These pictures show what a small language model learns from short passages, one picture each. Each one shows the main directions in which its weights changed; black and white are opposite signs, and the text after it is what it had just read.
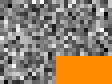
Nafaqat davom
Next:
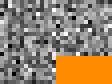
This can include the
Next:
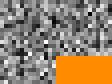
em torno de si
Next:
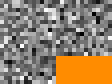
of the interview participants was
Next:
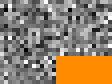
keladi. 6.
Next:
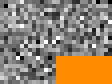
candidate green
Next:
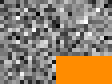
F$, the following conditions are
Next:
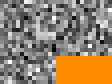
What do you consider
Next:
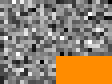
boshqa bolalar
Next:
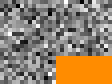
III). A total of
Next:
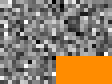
on currents and tides
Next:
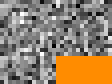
kan daarin
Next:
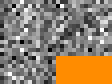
del pretérito
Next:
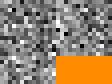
occupied territory
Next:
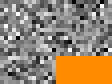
N / % answer
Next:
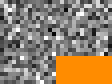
a Tinsley
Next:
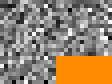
grosser negativer
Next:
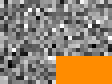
землях и
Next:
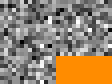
function takes values in the
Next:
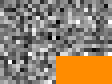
mas tem parceria com
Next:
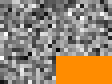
de la unidad o
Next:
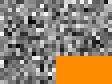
were used assuming
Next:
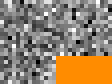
traditionally. They
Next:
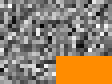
as shown in ISO
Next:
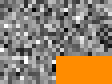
Beurre 37 %
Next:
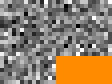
Asians Develop an
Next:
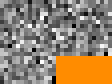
mazkur turning
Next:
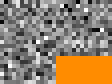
by swigging
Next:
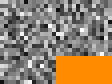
курса сума к
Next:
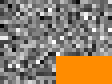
and foster new
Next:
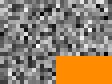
small Small to large
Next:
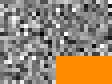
This research uses close
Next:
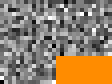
depending on which of the
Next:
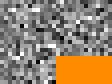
ethics, and
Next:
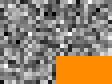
the Improvisers'
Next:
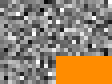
service chains of
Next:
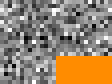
The GDI project
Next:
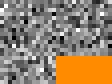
Read Julie
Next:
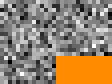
transmits Analog
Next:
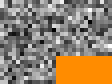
het bovendien
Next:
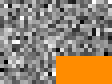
their characteristic features, the
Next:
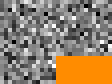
uning vakolatlariga
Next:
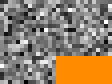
Ethics This study was
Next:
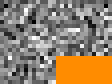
Groningen in
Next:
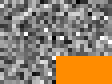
entenderse como un
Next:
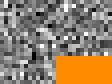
participants for interviews were
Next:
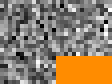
Kevin Enmanuel
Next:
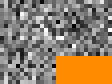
саналади, у
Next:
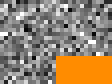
itself. If
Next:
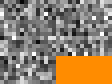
есть, это
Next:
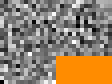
spectra of the spiro
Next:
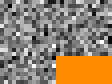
пациентов с
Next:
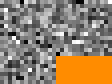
the strongest predictor among
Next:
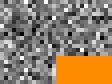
complex aspects of
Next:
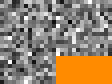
desde la perspectiva de la
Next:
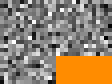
mehnat resurslari
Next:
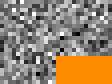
processes are mandatory
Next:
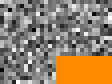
think that if there is
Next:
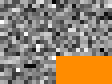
of (1a) and
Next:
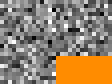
art, science and
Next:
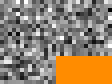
UK, the issue of
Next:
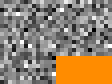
its services and offers
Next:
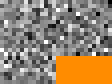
davomida akademik
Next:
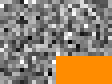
is known to be
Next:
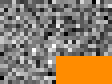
Periodica Journal of
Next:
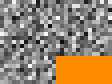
certain limitations. It
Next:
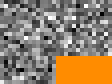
navigating their
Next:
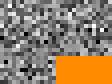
The web application
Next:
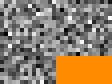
Processors then need not
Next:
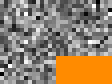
Finally, 5 out
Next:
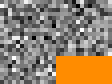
amounted to
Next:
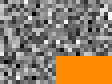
following: - a. A
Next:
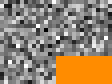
Class G cement has
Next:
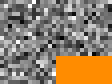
9-A). As the
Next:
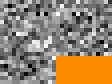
Businesses are
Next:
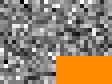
from religion to religion
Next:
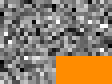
of teachers as they practice
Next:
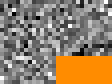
meso stage, there
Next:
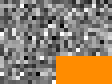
fan va innovatsiyalar
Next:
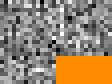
this, it can be
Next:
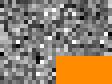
in the solvents.
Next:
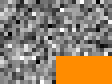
Sergio Gata
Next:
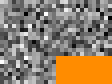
inquiries to:
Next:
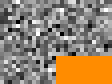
for the acceleration due
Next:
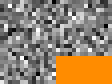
un artículo
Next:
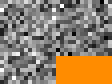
could not induce the
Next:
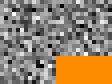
prudently adjust
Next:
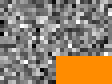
3. Percentage
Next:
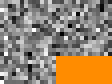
the patients had a history
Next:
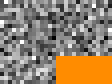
why emotional
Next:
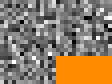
growth and standard of
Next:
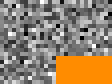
is calculated, analysis at
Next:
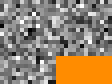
e das práticas
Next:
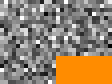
and power may help explain
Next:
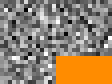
carried out every
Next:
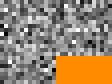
the thermal stations :
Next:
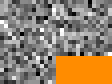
//Central Asian
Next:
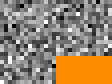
penelitian ini
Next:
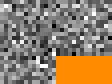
Isroil va boshqa
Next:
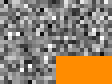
analysis of mechanisms for
